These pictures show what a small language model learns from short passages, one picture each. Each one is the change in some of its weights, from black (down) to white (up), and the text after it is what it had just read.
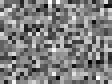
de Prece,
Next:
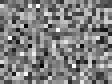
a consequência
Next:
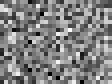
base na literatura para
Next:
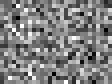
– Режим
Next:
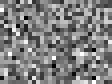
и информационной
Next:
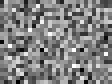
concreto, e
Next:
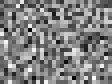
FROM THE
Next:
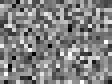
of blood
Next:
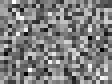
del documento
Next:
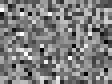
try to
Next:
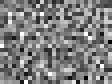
les seuls
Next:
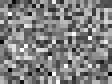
rendimiento del
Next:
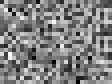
de cálculo
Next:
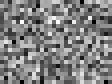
Luiz Lima
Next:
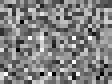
pada prestasi
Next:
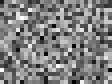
cuidar porque
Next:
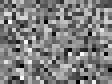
La iniciativa
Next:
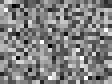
da unidade
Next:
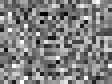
cada equipe
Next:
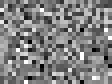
chiqarish uchun asosiy
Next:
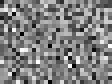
implementare a
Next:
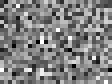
пособий по
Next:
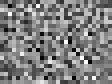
dildosh inson
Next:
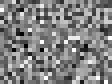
não como algo
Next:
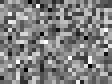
la obligación
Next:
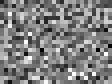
Expression of
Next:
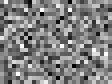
importante hacer mención
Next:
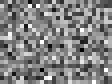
ojiz va
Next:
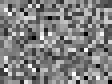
se encuentra
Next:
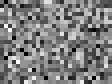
несуть автори
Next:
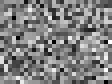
Diversos autores
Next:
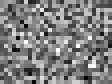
va patentlar
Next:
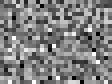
Werte für die
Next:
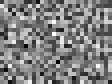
de tempo de
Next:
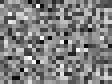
lahir dari
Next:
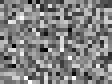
el alma
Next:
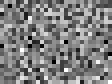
bilan ajralib
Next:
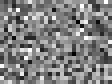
shakllangan va
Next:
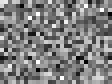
pedagogik muhit,
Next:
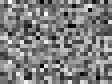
mato va
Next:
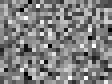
que ocurre
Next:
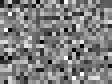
kamaytirish, soliq
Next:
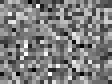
la verdadera
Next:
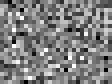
ha tocado
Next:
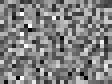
um corpo
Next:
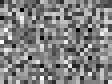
pedagógicas que
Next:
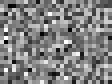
bir tildan
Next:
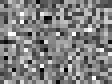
23 days for
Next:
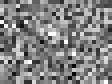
в цій
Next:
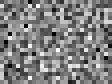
o senso do
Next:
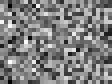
mas também do
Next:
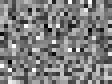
pe durata
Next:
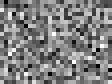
всех 14 регионов
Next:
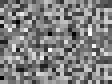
периода еще
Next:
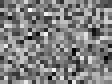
vaziyatda bir
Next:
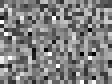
мети, або
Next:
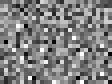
e estresse
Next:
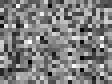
две части
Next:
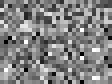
chiqishga xizmat
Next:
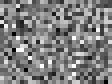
вклад в
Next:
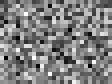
Том 2
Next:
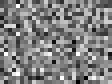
ГП – у
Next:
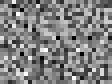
igual al del
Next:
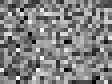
ham har xil
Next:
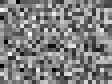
apenas uma mudança
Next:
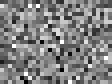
a quienes
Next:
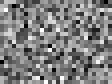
da matéria
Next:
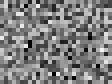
al curarse de
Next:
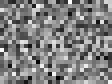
техник соҳа,
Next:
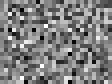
y aplicar recursos
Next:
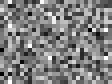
do projeto.
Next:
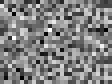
de lege
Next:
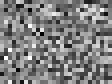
Laba Pada
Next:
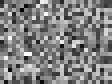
globallashuv va
